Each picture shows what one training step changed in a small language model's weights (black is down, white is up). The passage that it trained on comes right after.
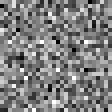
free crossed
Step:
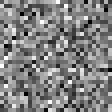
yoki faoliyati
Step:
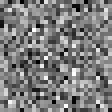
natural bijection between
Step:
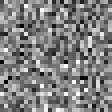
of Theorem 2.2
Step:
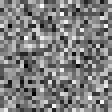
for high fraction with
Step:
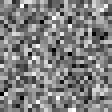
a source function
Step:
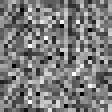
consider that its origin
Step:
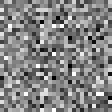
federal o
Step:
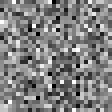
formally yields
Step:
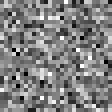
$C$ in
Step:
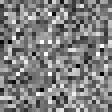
текста с
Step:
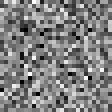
a local maximum
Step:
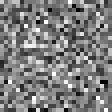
the third integral
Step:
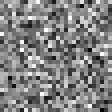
by the construction of
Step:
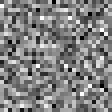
0$ is bounded.
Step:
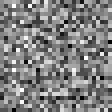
system simulation
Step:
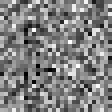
by identifying points
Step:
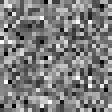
on $Z$
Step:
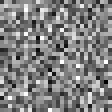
of Transformation
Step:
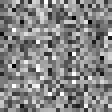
aj o dva
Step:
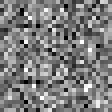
that there are no
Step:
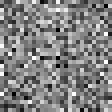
interpretar un
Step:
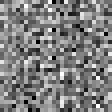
sums of the form
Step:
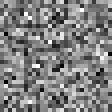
operator that characterizes
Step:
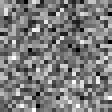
multiplication by an element
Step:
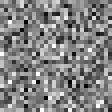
Metode ini
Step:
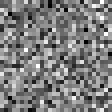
na cultura,
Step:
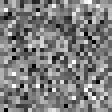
be a seperable
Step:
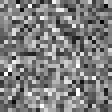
few years
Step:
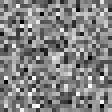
que se han
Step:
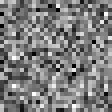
em um ambiente
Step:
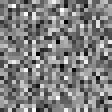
Chern numbers.
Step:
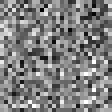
is, for any
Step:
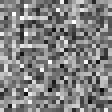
value on the square
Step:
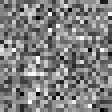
the main theorem follows from
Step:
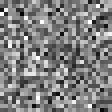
the perception of
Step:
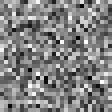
by the directed
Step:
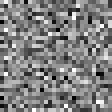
determinantal point process
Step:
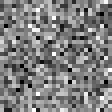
ainda duas
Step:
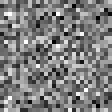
отражается в
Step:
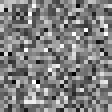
the same tangle is
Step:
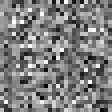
precisely the rank of
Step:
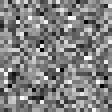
+ \mu \cdot
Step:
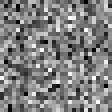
paper analyzes the
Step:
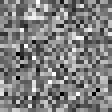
the optimality conditions is
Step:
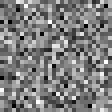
The status
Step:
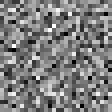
to eliminate
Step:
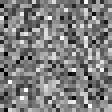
además es el
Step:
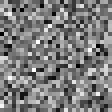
Therefore it suffices
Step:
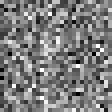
не всегда
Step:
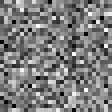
analiza el
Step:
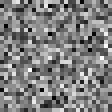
Id e o
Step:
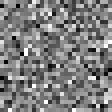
equality occurs
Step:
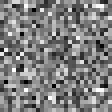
(as on p.
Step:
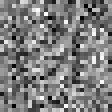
before} while
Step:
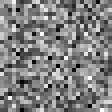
modeling in the social
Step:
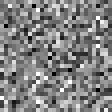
identity permutation.
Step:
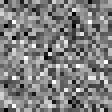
ishlab chiqilgan
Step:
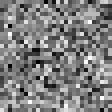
are in the triangle
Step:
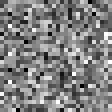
in verband met
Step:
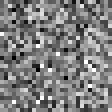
be performed for the
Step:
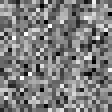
Thus, the existence of
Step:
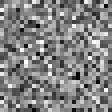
fibers as in
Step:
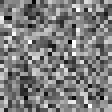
a biased
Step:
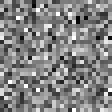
o Conselho
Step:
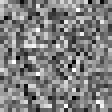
the homological point of
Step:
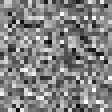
and $g$, in
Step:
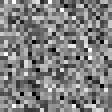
a function $V:
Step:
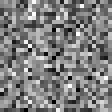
such that the image of
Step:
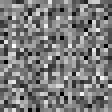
Unirationality can
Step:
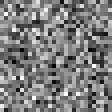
we give here a
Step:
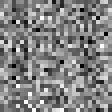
\fX$ be
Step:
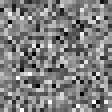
y$ if there exists
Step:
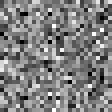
din jî li
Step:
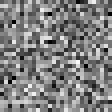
position of the
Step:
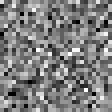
can be encoded
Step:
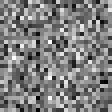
solution with the initial condition
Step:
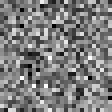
first go through a sequence
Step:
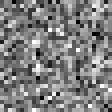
réside dans le
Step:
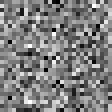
and only rely on
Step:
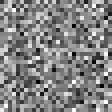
file, but,
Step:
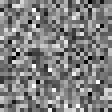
in finitely many
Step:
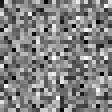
sorunu ve
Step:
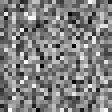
these remarks,
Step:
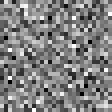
and Auro Del
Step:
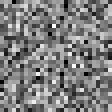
soucis de
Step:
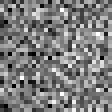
Mathematics Lecture
